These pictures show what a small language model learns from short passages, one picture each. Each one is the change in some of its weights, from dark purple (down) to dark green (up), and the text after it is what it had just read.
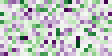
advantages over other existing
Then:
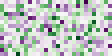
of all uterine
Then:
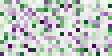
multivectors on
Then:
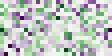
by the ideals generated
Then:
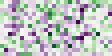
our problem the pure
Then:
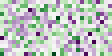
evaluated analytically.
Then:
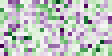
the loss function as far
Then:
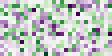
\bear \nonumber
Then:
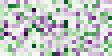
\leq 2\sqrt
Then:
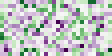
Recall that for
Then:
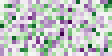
containing at once the
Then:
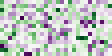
that the bulk resistance increases
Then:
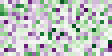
for the intermediate velocity,
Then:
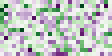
gossiping against
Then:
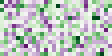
an idempotent operator
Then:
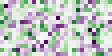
Lane i j
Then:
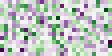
points is as the evaluation
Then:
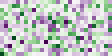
\bibinfo {author}
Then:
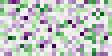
two different streamwise positions
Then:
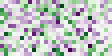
Tsallis relative
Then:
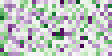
SM with a
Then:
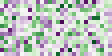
ways to send short
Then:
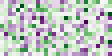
mass integration matrix,
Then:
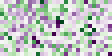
or Low.
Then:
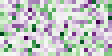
being the logically previous
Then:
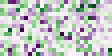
two-point correlation
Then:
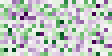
with soybean
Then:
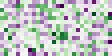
the following proposition, which
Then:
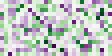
absolute moments of order
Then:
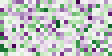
attributed to it.
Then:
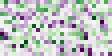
link $L$ with
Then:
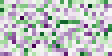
that the phase transition from
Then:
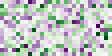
to the lattice field equations
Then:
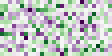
associated spectral sequence converges to
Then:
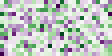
duration in a single
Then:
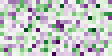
values of $x$,
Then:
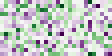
decoding competitions and
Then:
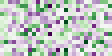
data and are chosen uniformly
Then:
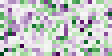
Many women are
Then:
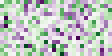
is usually considered constant for
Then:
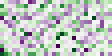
to be $\eta
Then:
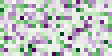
that this flat component consist
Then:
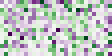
and NPK
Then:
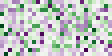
evolutionary state, and
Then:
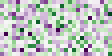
some new results about mean
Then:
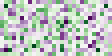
series plot below shows the
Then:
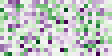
the set of all
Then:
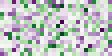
Results We show results comparing
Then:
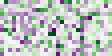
result of this paper is
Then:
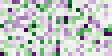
studied in this paper are
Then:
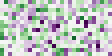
nuclides may result
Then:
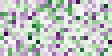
provides a useful analytical description
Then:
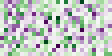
$0$: in fact
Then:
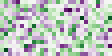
applying the theory of
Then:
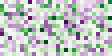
of the material and the
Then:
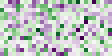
the expanding Universe
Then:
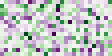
to $\tilde{\mathbb
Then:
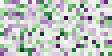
in addition a strongly intrinsic
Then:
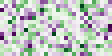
sufficient. According to the
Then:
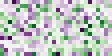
independent. These equations are
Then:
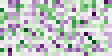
the new variable satisfies a
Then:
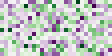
This is clear for
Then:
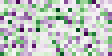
can be accepted by
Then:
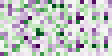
But we cannot immediately deduce
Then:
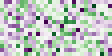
$u \in
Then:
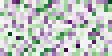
results showed that the
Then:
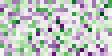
pollution. These
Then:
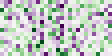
(describing the
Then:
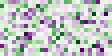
simply set $\hat U
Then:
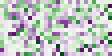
is to 0 the
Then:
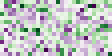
quantum numbers $j
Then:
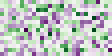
value of $\alpha$
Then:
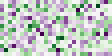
layers. In addition to
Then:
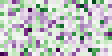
ultrasonography is a
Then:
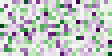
2 diabetes,
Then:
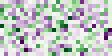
which corresponds to the union
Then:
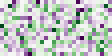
patients was 33.23
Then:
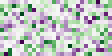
\mu} \big
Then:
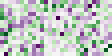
New York,
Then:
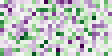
bisectional curvature if
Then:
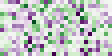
organ support systems) are
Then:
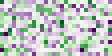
approval for acquiring
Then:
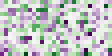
metallic coating can
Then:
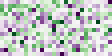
\ \propto \
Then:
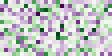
development of a system that
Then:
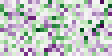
of Physics, Dr.\
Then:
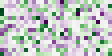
RRI Tools
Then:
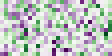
is expected that the
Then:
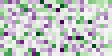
and recursion Eq.\
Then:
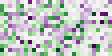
of $\goth
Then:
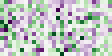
n \rangle}$ is
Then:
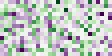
are very massive and takes
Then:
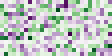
of de Sitter
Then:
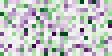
referente al
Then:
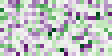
the analysis of the
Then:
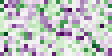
an operator $a$
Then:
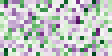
study excessive functions
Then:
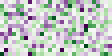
of the genre.
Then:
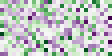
job 3, after job
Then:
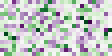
contrast on the same
